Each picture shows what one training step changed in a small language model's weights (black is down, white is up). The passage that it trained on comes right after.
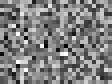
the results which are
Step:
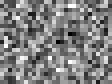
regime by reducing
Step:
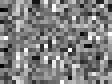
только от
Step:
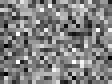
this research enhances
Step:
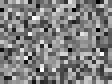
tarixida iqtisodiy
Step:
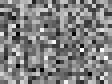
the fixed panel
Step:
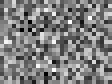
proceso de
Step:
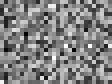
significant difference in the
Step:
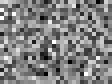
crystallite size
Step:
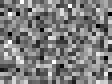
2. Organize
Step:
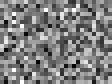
salvar o
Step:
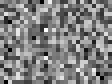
consumption, mainly for
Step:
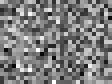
bit of their
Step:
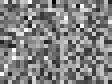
a result of this
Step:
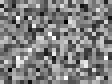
difficult for people to
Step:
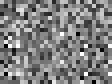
of plants without
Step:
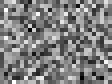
todas las partes
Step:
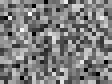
developing rational decision
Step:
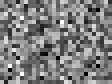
mais usados
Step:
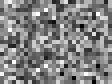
sunt cu
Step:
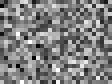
learning climate emerges
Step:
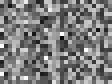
but planned
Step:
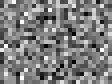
The statesman's
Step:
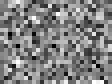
following chronic
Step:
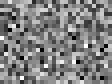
the subtraction
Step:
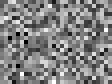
um editor
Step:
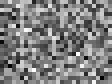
the problems of companies
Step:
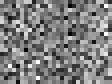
in case B,
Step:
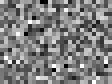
tasks with some
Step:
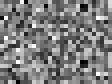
determining the
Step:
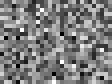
was developed in
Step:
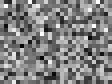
it also rich
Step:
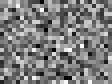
market and it
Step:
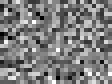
level of mechanical
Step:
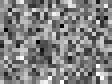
Review) -
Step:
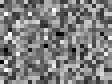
methods for falsified
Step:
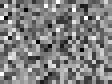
clearly indicated that
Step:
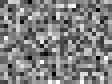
guerre ou
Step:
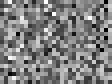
ano após
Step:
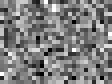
в нашей
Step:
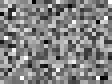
a sample size that
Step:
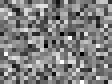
Global Index
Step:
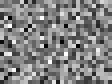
complexes are found
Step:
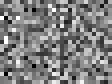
resolved through
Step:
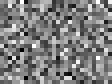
en pozol
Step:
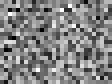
quality management, developing
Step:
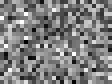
could be interpreted
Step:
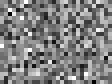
e quais as
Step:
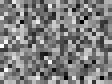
occurred in
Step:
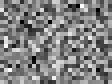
registration requirements
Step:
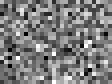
of higher education in
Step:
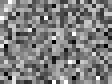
be attributed to
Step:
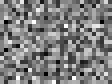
living sites,
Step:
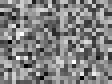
the individual to believe
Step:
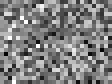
data to be
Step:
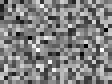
rol do
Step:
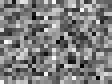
analysis; description,
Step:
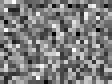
faite par
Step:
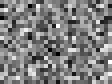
declare that
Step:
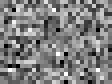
much better quality and
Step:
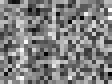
considering that both facilities
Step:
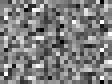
remembering visual
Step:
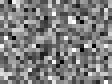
crimes against women
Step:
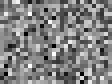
highest significance in both
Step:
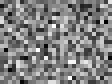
down and turned
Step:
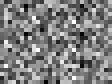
study on the
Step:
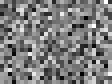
of acceptor
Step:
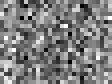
wel concluderen dat
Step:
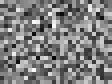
separate effects of
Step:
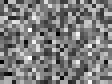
des charges
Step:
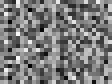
policy development for
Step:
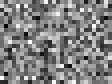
universities, and
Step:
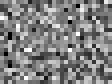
associadas à
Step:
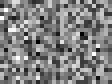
order to perform an
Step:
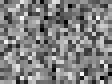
use during the first
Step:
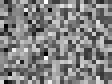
multiple transport pathways.
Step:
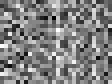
National Institute of
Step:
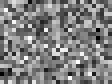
medidas a
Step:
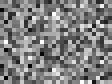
qilinishida asosiy
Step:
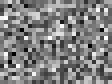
dos Anos
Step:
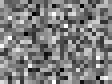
takrorlash orqali
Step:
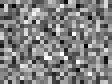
lourd »
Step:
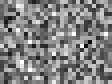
high levels of
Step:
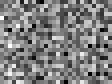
untuk melakukan
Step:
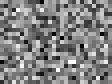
length and stability of
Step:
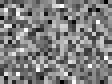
that fixes
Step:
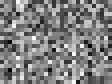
to the previous
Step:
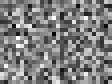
de alimentación
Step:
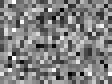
The majority of experimental
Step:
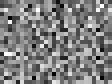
Korea has
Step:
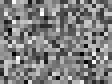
fikrlarini bayon
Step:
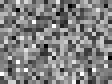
type and its interaction
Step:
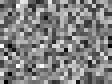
by the number of
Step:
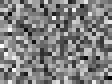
contained a
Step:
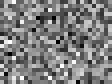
The observed resistance levels
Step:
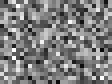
Ética en
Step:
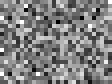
and therefore might be
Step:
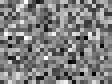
that will serve
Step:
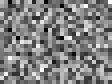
s, followed by
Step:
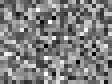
Students can
